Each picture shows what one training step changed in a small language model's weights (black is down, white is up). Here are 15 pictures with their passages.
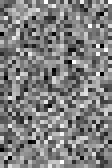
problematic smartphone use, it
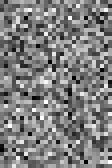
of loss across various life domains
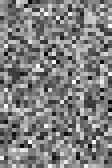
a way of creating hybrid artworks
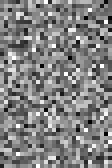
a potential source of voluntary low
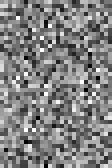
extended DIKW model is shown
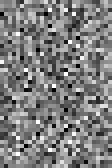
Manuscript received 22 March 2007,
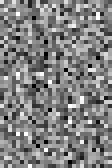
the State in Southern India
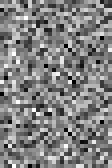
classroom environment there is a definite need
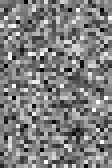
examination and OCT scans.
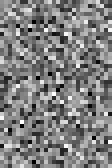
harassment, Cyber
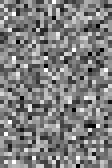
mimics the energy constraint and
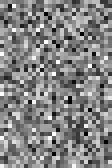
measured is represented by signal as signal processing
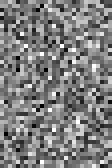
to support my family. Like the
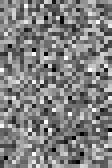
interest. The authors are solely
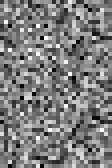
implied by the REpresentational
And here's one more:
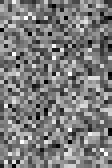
Does the repository(ies) assign
